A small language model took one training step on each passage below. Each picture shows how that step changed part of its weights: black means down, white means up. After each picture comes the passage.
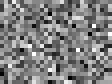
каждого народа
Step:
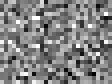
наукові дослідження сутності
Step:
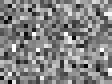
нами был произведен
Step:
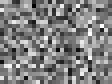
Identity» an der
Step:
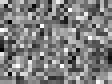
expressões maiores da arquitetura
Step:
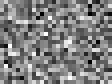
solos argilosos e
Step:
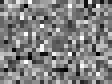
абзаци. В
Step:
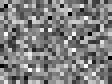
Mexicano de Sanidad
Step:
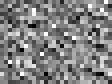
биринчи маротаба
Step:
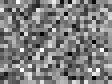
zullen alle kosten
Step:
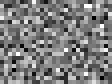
Brasil, estima-se a
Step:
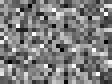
bien, esta confrontación entre
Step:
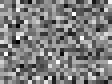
intracanal por 2
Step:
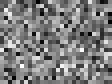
*Le Surréalisme en
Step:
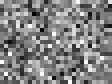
снижает риски
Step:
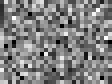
veces de su silla,
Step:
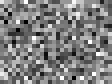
Бу эса операция
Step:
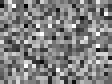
met betrekking tot
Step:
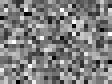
Vega del Ren;
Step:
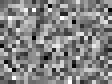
la parte más fuerte del
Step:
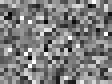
Rey Produzione:
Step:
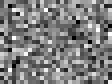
и развивай свой
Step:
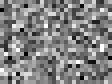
mudah dioperasikan.
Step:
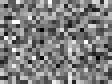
extraído da lei
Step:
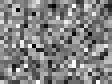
процесу податкового
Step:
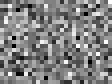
жисмларга қўл
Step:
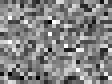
«У гаснущего
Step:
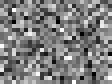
enge Kopplung von
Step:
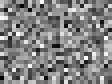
bo‘lmasdan, balki
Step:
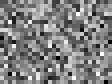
otros retos no menos importantes
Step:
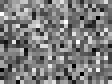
терміни виконання
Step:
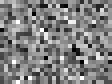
тоді, коли це
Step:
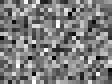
Technical report,
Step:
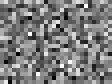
aquella es libre de hacer todo
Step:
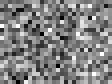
terdapat pada setiap
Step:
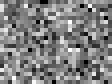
виклики для України та
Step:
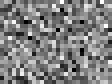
определённые трудности,
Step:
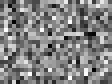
și autonomia. Iar
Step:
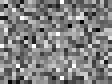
... (describe qué
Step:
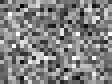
Индии. Книга
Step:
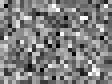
otro lado, en la Ley
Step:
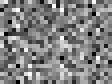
trabalho docente, com otimização
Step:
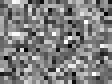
level. With this
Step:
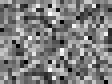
FSBEI HE
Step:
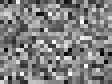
7,5% детей из
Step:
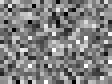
alguma turma, ele
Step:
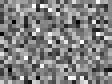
РФ, которые государство
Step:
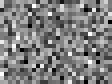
xususiyan umumiyga
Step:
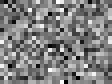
mobaynida amalga
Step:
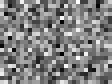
de uma bureta, uma
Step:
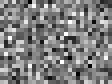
giraban en torno al
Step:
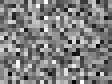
foizni tashkil etdi.
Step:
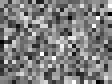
o papel do Estado na formação
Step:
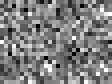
digunakan dalam penelitian ini
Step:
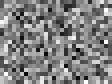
mazmunining sifat jihatdan
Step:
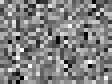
in conditions of strategic
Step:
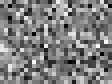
рівень заробітних
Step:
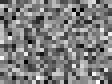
semantic connection between
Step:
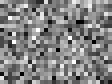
и эозином, а
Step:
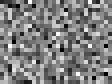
Al, bulardıń
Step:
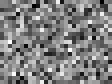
по инициативе
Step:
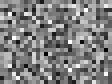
van Scapens dat om
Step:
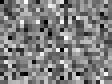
dasturlari orqali amalga oshirilgan
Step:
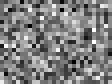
розвиток емпатії
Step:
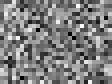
keng ko'lamlil
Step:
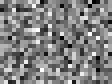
e o desenho institucional
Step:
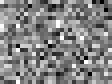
san'atkorlar tomonidan
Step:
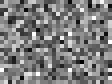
ente heredada de
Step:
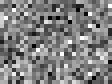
o'z hududini
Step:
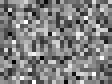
sudu Ukrainy vid
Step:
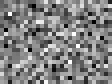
frecvente sunt mai
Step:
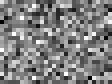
con razón aquellos que tienen
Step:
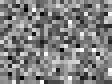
are emitted in the production
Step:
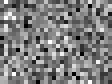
tartibda o'tkazishga
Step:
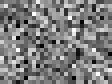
В.И. Задачи
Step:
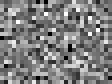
a preservação ambiental e
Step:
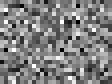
мутахассислар билан
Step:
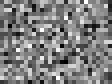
una chiara policy –
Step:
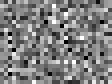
year through a portion
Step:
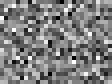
min î kevn e.
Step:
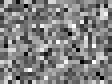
imediato após a
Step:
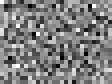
va 80 yoshdan oshganlarning
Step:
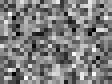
un outil intéressant
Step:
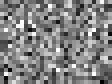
affiner notre modèle
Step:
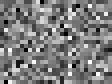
del neoliberalismo no
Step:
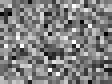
социальной сферы,
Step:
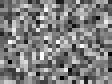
вихідній постановці
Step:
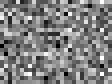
paciente; Brasil, el mismo
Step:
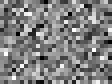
sulle cose, e
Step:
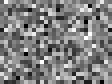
I would like to
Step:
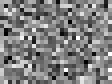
a diverse point of
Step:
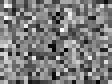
no reconoce a los
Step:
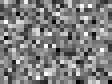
Для секвенирования
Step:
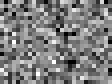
concluded with the
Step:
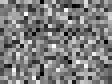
sau revistă,
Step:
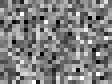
indutor folclore,
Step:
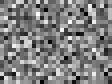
orofaciais. O
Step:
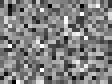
for cooling water,
